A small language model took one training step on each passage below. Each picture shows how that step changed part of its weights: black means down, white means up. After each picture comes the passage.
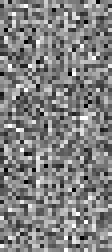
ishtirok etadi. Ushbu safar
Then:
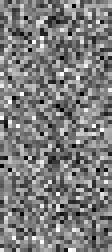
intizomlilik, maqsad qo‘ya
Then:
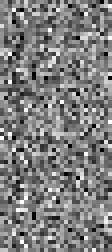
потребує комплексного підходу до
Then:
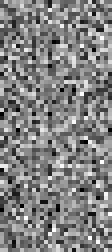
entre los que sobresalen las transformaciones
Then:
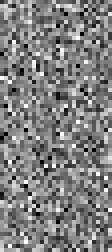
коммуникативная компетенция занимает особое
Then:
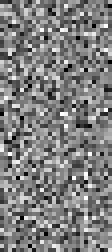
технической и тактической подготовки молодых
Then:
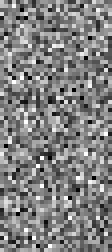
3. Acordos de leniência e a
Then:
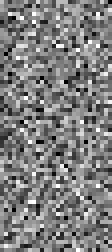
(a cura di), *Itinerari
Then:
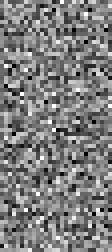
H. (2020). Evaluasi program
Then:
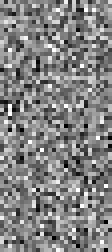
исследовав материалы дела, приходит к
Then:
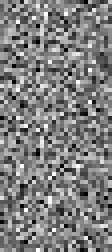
genderdagi shaxslar bilan o'zaro
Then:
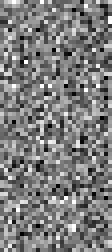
14,6 bilhões para investir, mas
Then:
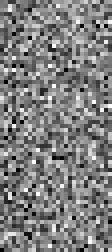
works to identify common
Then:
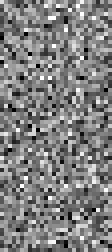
tata tertib yang jelas,
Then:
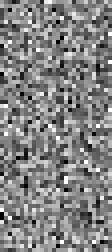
iqtisodiy jihatdan past rentabelli
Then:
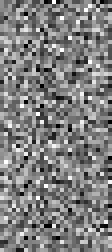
yoshi o‘n sakkiz yosh deb
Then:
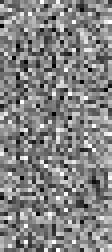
// Вестник Поволжского института
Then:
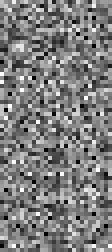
fanlar doktori, professor (O'zbekiston)
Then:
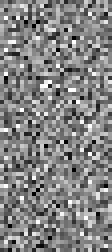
mucosa intestinal y por tanto mayor
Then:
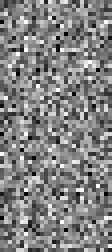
муҳим жиҳатларида бири
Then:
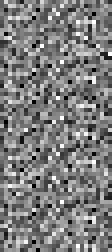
दक जव जीम
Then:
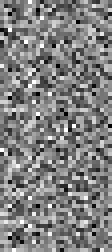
Learn. An International B. Ser. Information
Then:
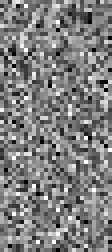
choisir son identité sexuelle,
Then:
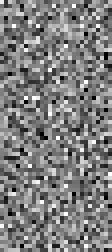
include cunoașterea cât mai
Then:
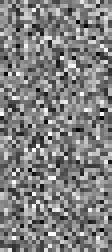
trabajos perpetuos, serán
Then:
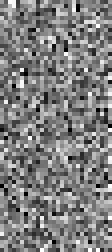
Abordările conceptuale de bază ale
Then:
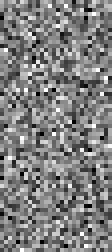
**Sustentabilidade ambiental: estudos
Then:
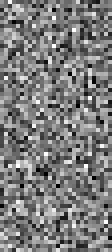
metodlar, interfaol mashg'ulotlar
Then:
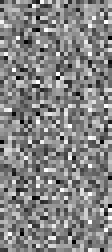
самооценку: необоснованная
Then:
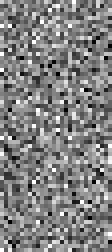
Es un servicio cuya colección complementa
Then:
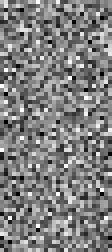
comunitária e incentivo a criação de
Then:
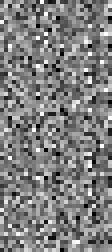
bo'lgan mustaqil milliy iqtisodiyotni barpo etish va
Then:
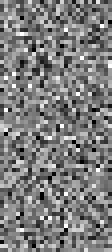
Казахстан, г. Алматы
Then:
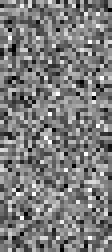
линии при $x = l$ имеем
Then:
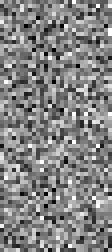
же час автор намагався
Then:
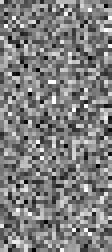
on Application of Science and Technological
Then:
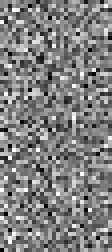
jamoat birlashmalarining siyosiy faolligini
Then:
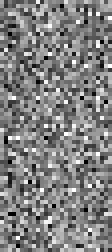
Venezolana de Ecología
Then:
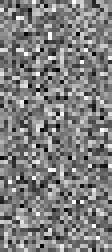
bolalarda resessiv genlar ortishi va
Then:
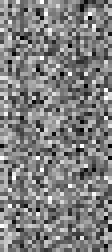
amaliy ishlar olib borilmagan, shuning uchun
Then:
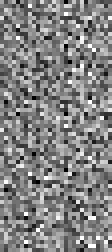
processo é fundamental para compreender os princípios
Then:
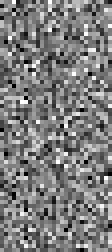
принадлежности к польскому
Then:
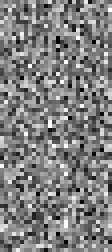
«документальная литература
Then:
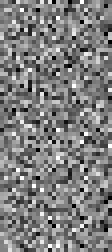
keluarga kurang mampu yang tidak
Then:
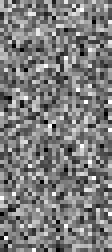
brasileiros usam o WhatsApp para
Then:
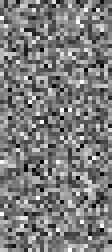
Zamonaviy oliy ta‘lim tizimida
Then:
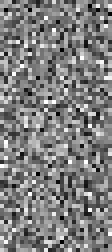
son una reacción a la impotencia,
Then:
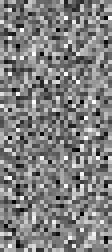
که مقادیر بالاتر از
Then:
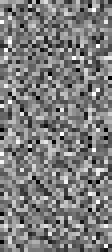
ta'lim standarti va yangi o'quv
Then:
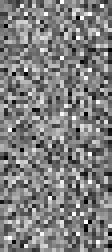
masalalarga misol tariqasida quyidagi
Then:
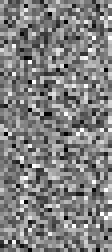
Краснодарского края и не
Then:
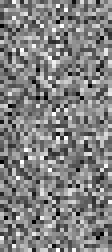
різних видів рефератів мають
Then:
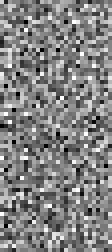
анастомози нервів
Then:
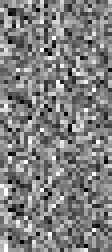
usw. erfolgen. Durch die
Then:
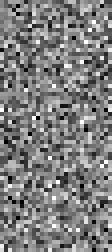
en compte 53,60 % des informations
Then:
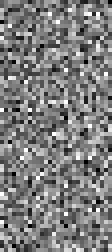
las revolucionarias investigaciones de un
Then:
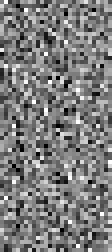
Далее началась ее постепенная
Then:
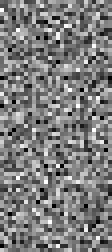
nas mãos de uma minoria de pessoas,
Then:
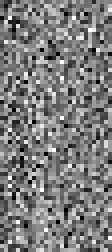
kung saan ang maling paggamit ng
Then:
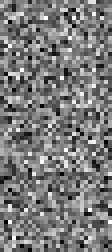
lagi ke tim pengabdian
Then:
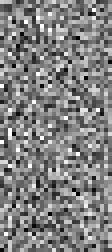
також забезпечить функціонування державних
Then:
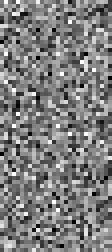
5º, inciso LIV a Constituição Federal
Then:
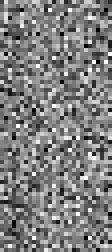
la base de la imagen en un color
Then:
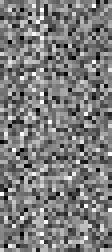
yaratishdan iborat. Ushbu bosqichning xususiyatlari
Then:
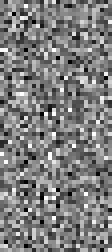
преподавания дисциплины у преподавателя
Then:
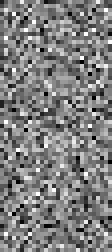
tashkil etadi, loyiha doirasida
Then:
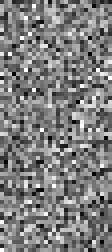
into account personal preferences,
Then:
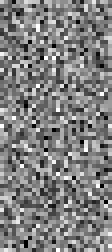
e partilha de polinizadores, podem
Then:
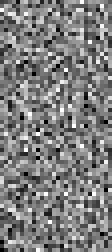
10 Januari 2024 Accepted date:
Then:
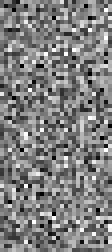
Mein Vater **kocht** heute sowie
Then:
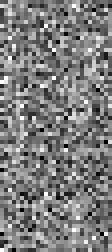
этих путей провоцирует
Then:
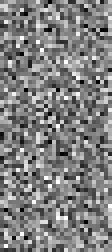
Fyukk Zaxau matnining
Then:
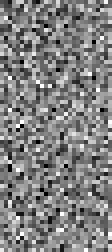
cualquier persona pueda tener acceso a
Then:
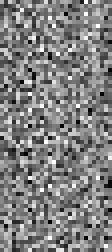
лексичних і стилістичних норм
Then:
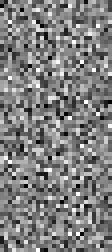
fazer como formação? Como e quando
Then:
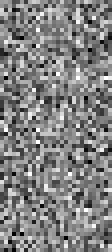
social networks, specialized
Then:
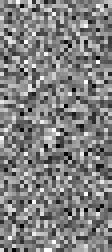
bir yapıdadır. Osmanlı
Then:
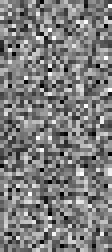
Neglected Research Imperative*. New
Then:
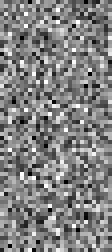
психологического развития. В этот период жизни
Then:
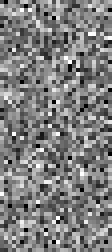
ABSTRACT This work seeks to
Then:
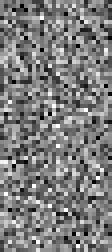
memiliki nilai gap negatif.
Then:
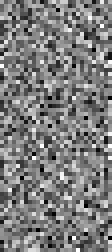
Big Data used in teaching:
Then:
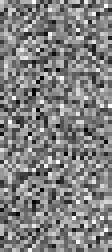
sonining ortishi, urbanizatsiya
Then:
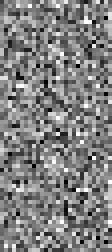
да предложат рамка на учебните
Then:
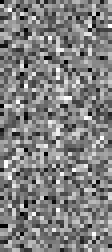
ilmiy va ilmiy-texnik konferensiya
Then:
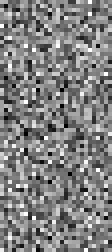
en la sección 3 y para luego en la
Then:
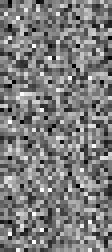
mereka masing-masing, yang
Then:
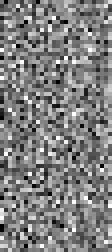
суглинистого механічного
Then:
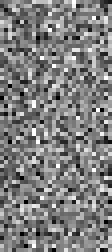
нужно соблюдать предельную
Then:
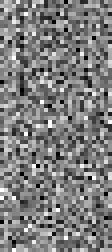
6. Жумагулов А.
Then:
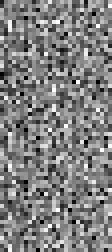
L'argument fréquent des propriétaires
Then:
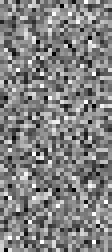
arquitectónicas y de uso tradicional del
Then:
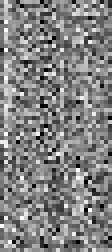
“Turizm yordamchi hisobi –
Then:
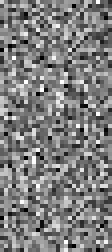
de contribuir para a redução dos níveis de
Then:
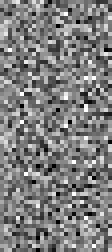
железы. УЗИ матки и
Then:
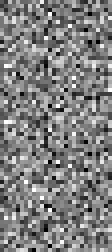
мақсадли сиёсатни
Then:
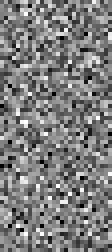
Bu umumiy qoidalar madrasa,
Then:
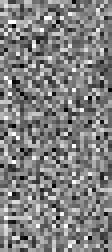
sua diversidade. Entretanto, a memória
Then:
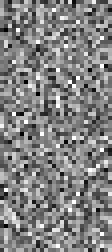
opbrengstwaarde van het
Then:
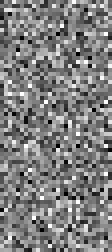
72 часа, то есть дольше,
